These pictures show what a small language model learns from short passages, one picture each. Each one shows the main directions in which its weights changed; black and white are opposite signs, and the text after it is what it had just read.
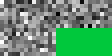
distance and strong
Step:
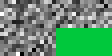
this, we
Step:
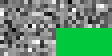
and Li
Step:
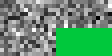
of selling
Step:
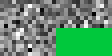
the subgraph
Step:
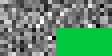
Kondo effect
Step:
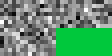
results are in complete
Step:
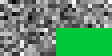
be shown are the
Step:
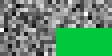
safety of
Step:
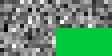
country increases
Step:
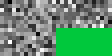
for all large
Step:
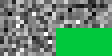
low energy effective field
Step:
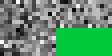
one formed by
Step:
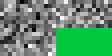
illustrate how
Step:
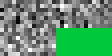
they show that the
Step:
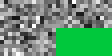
out of the system
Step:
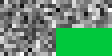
do fluxo
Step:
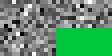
the scale of
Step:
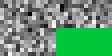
can see that
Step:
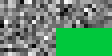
It follows then that
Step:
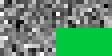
integrated error
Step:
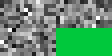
of light) at
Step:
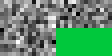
descriptions on
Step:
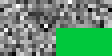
by taking
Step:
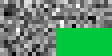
Thus it moves
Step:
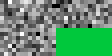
generated is consistent
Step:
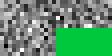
corte del
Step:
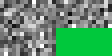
а також в
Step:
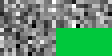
available in
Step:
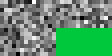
determined by their
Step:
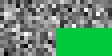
This corresponds to the
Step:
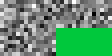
more compact,
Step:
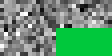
in the unit
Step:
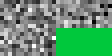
not grow too
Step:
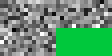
of previously observed
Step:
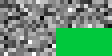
of unused
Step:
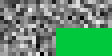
not depend on
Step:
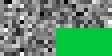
in nebular
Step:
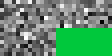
derived from the potential
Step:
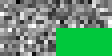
de la rue
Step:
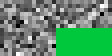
limit $\alpha =
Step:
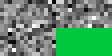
Conference on},
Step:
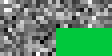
stands for
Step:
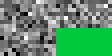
in is the
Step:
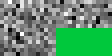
algebra of ${\bf
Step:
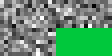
В самой
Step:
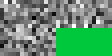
rights in the
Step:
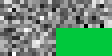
for choosing
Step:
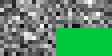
along with the high
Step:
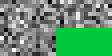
University Press,
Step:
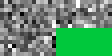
seus componentes
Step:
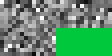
analogue of
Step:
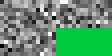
$\rho$. For
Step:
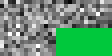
{\bf Corollary
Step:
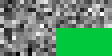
have been proposed for
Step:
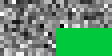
this with the behavior
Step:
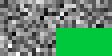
of generic
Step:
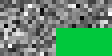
the coefficient $
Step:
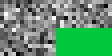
This is the
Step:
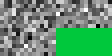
assumption about the
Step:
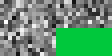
colaboração dos
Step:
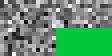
que precisam
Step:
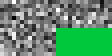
\leqq m
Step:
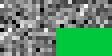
the manuscript
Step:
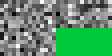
paper considered a
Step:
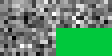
$m \geq
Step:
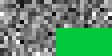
infinite, though
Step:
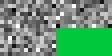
situations, the
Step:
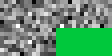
the lateral
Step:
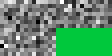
isomorphic to
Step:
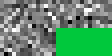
there are still
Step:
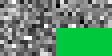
bodies have
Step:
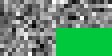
a natural reduction
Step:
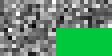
a supersymmetric
